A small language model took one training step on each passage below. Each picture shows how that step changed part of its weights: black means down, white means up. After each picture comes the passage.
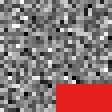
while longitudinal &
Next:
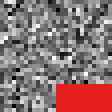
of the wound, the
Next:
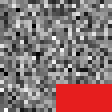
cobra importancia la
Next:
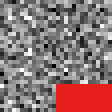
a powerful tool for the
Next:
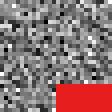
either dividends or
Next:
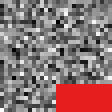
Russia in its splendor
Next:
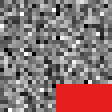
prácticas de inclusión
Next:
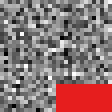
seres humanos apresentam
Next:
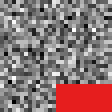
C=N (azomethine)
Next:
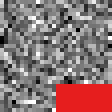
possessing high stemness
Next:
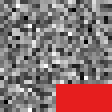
KR, Basu BD.
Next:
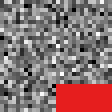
também ativistas do
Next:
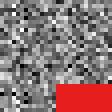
lekin zarur bo'lishi
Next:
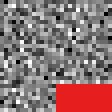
dos tendrían una
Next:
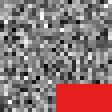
selecting an orthopedic
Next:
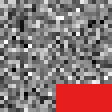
no!': designing
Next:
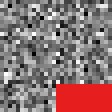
da Silva Prof.
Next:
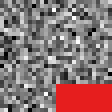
impacts on firms'
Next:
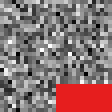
el receptor-lector tome
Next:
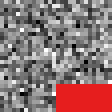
SSH researchers can contribute
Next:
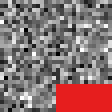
indicates that the conductivity of
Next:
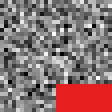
resulting in effectively teaching
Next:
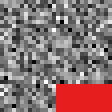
became a theory in
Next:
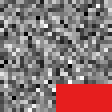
onset temperature at which
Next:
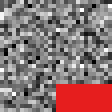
from routine meteorological
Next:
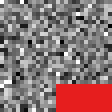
albero originario del
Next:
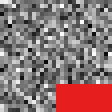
the pore water pressure and
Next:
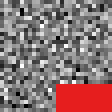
o minimizarlas. -
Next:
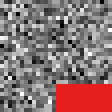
*fibrant*) show a
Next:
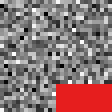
pressoché inesistenti
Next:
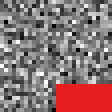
policies, laws,
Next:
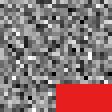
D groups respectively.
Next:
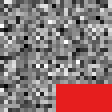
спектр проблем.
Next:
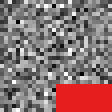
каждого металла
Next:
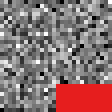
district of Jammu
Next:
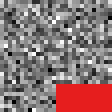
sub'ektlari – bu
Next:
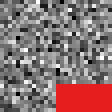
a cabeça livre
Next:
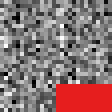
ўтган йилларда
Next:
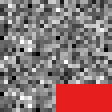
for a range of values of
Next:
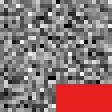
Ambasz marked the
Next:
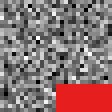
education.[5] 4.
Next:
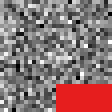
milliy daromadini
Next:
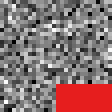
an enhanced relationship
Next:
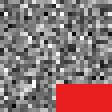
» (animé par la
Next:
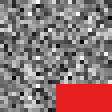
an open-source
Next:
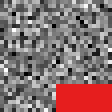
тўлов тизими”
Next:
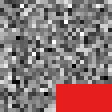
the banking sector.
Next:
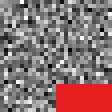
Agora, em relação
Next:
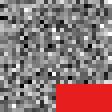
by TBI made it a
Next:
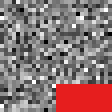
redistribution. [5].
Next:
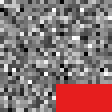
médicos, assim como
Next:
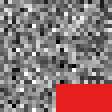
and McReynolds
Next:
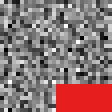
Increasing the operation
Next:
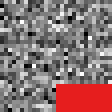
from multiple disciplines after
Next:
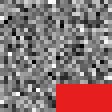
P : Project administration
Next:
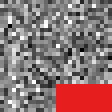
freedoms. The need to
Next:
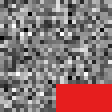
penjaminan, pada
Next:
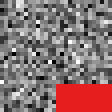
control charts. In particular,
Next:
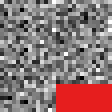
auch Raum und Zeit
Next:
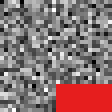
not describe the full
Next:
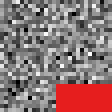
beradi. Kundalik
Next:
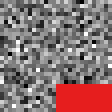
based water management," in
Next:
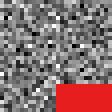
dari prasangka adalah
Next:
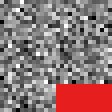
bearbeitet werden
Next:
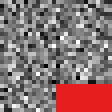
error percentage of
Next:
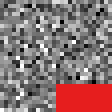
top facets of basic
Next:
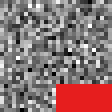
pemimpin dalam
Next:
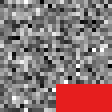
Man sätter in
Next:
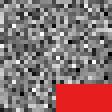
himoya qilishi,
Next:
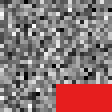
fase tiang dan
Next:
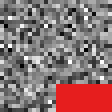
A. Shugam, *J.
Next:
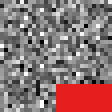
kabi xarakter
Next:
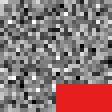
rpm, $Cr =
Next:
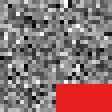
used: Dell Precision
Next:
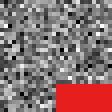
incorporating active sensing into
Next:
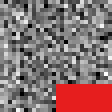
(Gardner and Davies,
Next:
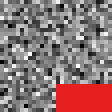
outbreaks among equids
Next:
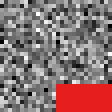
among students, a significant portion
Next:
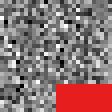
Technology Management*.
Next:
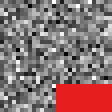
recoge el año
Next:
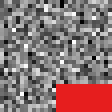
створення нового
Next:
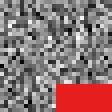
explain. - 2 - Do
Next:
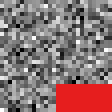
di jiwa itu dengan
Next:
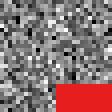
қарғишлар //
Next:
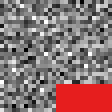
ações judiciais que
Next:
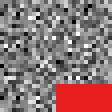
such as “Listen -
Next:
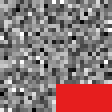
JP EPS, se
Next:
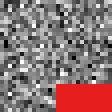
for boosting the European
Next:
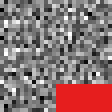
leafy vegetable species
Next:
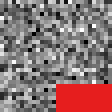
inspection practices and
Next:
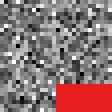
do you wait to
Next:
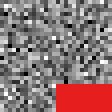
"kevakuman" umat
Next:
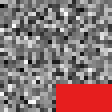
розвиток деяких
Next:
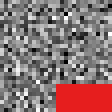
(Kovalchuk et al.,
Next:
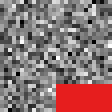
of the manuscript.
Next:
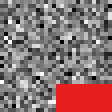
организации. В
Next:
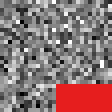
метров, прыжок
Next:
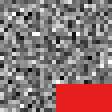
universiteti Tajriba
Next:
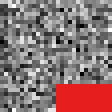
6 and Table 2) then it
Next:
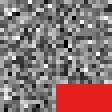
и мышцах, а
